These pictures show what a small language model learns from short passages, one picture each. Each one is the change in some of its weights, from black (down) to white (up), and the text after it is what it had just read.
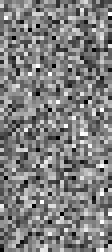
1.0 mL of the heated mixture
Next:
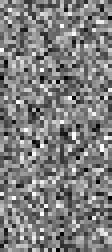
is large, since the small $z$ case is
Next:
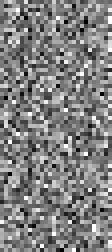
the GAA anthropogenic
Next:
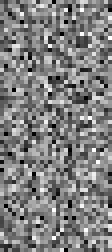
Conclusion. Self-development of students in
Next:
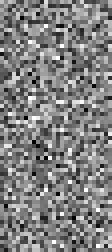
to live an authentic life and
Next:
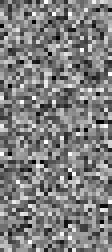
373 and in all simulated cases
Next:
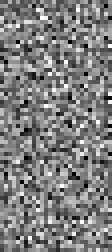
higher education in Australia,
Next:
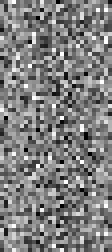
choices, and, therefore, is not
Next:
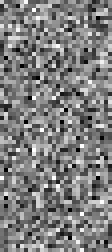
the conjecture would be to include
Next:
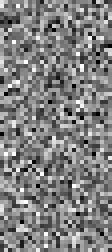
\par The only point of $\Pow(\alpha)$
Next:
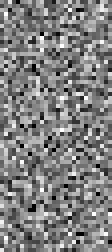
Array Number. Additionally, using
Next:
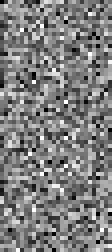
the technical condition of the axle box,
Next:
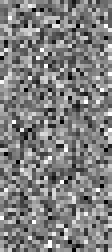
This case highlights metabolic
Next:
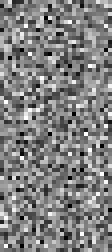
most applications, such as visualization
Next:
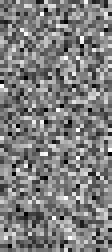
ovarian cancer; interpretable
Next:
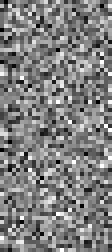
Currently, machining and water
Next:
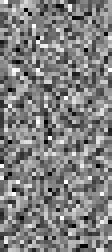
By the choice of $\phi$ the
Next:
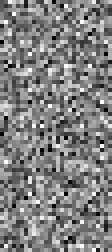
way to address this issue [38].
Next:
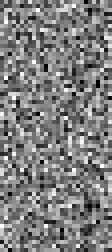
J} \left( \alpha_a \mid
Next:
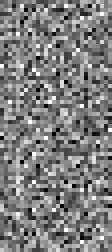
indicated that inclusion of PMLM inclusion
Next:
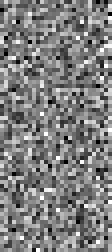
2, \end{equation} \begin{equation}
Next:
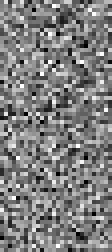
model and data, using the GP emulator to
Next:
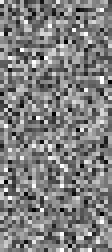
to $\Rfr_n$. Finally,
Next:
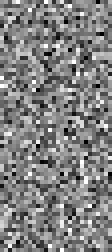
any $n \geq 2$ case. In view
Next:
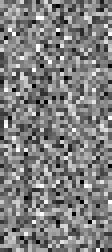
for the best. A first systematic
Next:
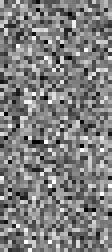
in patients with complete heart block
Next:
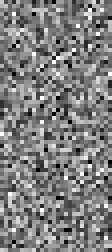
α is low, but the measurement definition
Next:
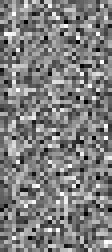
defy socio-political and
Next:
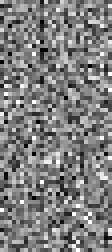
$M$ is nef with bounded Cartier
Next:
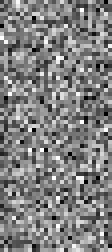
term can be created apart from this
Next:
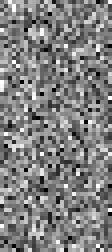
approach for this kind of problem is to show
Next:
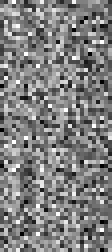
(BCVA, OCT,
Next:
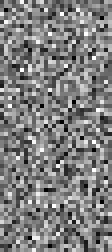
an insightful exploration into the concept
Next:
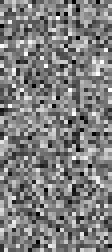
learning, another transition was expected
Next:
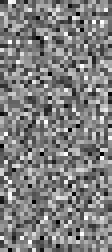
we can suppose, without loss of
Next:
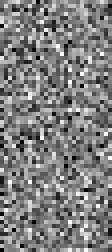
this work. Having established the
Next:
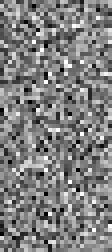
1804. His mathematical
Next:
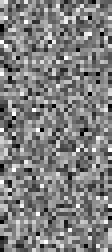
until the end, and to hide and defend
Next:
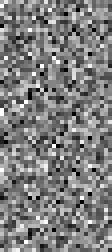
was measured by quantitative
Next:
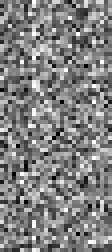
Generation Blue Young
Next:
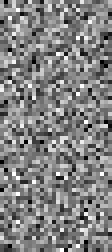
carbon credits and improvements in
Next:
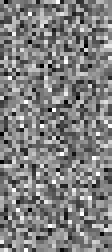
while the co-author is responsible for
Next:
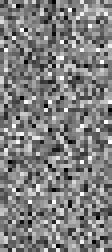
3/4$ being slightly
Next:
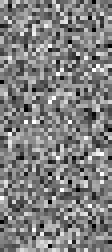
D1:D5 - Euclidean
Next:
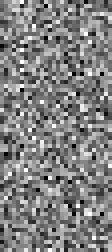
paradox* (Botev et al.,
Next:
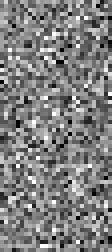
strategically denote fisheries,
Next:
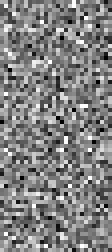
totally disconnected group because
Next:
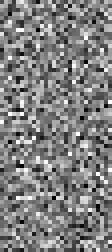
in the Kattinakere village
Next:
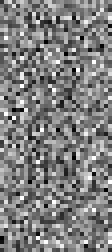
into biomass but the accumulators
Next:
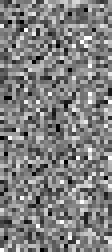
more resilient and sustainable
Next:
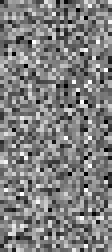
in order to determine improved search
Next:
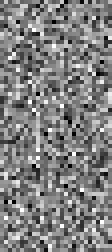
be the average degree of $G$. For an
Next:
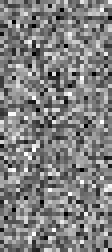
below to deduce that $p'
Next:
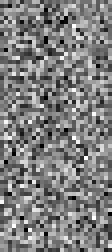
more detailed discussion of discrete
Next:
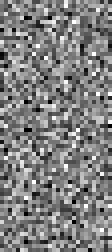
performance and distribution of aerodynamic
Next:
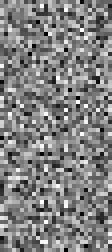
the mapping technique to produce the
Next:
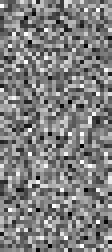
under the weak limits of probability measures,
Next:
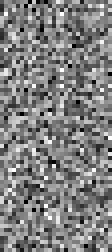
History, the Clash of
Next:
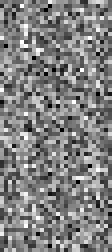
(simultaneous degeneracy of the cone
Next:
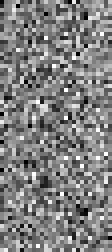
Gigoo disengages himself
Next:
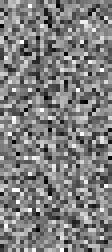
method (or solving algorithm) should be
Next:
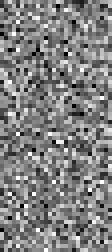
(14%) cases in eclamptic
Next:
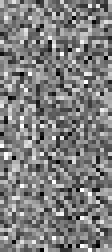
subgroup) and the latter is of subgroup
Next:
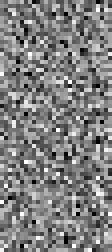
\odot \mathbf{b_n}\right]
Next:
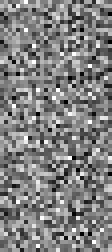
Analytical Analysis The response
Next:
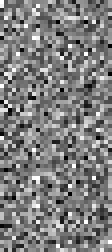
$F$ of $Z_G$ with vertices
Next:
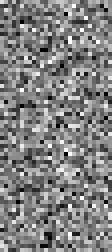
impact reflects mainly on
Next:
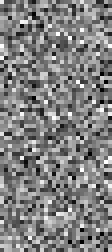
constantly present in the culinary habits
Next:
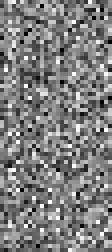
unique id, Timestamp,
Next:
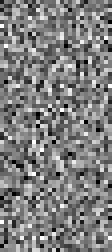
e/2 > 4$, this limit is
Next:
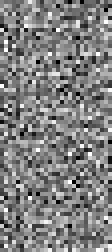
Schwarz criterion:
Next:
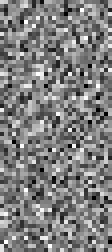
\subset U$ such that $f$ is representable
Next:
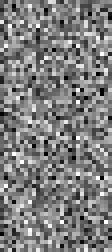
Council (NAAC) mandates
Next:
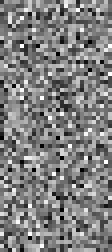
labels $\{i,i+1\}$ is called
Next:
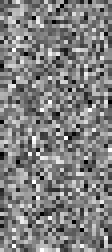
be objectively measured, the formation of a
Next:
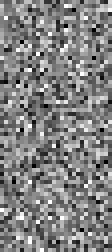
showed that the displacements did not
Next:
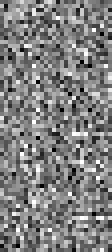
of the plane associated to an algebraic function. The
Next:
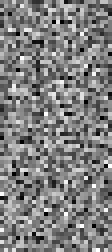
sensory organs and then transmitted
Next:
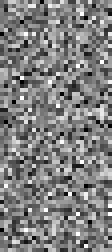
*cancer therapy and protein
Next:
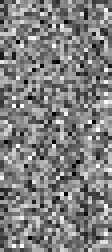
is quasi-negative in a
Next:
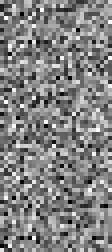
Poisson point process $\Pi$ on
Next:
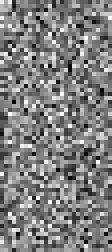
lack of experience, the high percentage
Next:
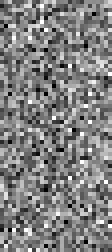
use are the underlying risk factors that
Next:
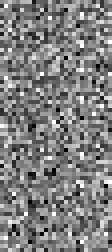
to integrate the information retrieved by
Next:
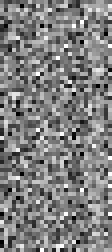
\begin{document} \maketitle
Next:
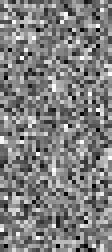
well as the non-binding nature of the
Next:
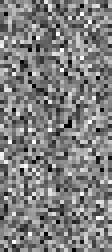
education is very important to shape a
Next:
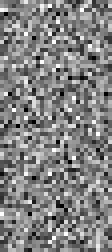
+1% impact on decadal
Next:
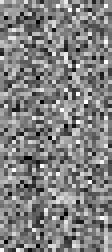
encodes hepcidin, are of
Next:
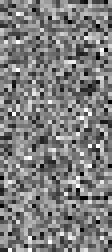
\end{align*} where $\Delta_D$ and
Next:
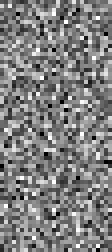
a $k$-apex tree for
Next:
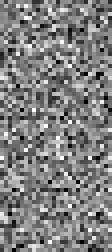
program while strictly preserving system
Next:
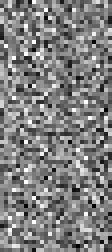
validation, visualization,
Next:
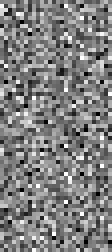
vagueness associated with the squared
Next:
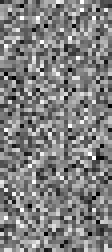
line bundle $L$. For if this were the
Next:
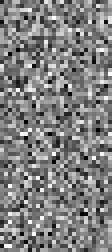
a major health concern in
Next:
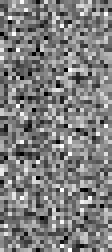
and the economic impacts of
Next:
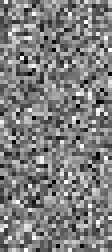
fast as a power of~$\log n$.
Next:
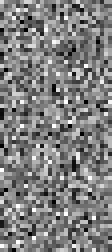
the mainstream current of Management
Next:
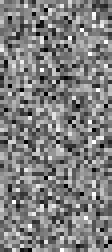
is a slowly varying function,
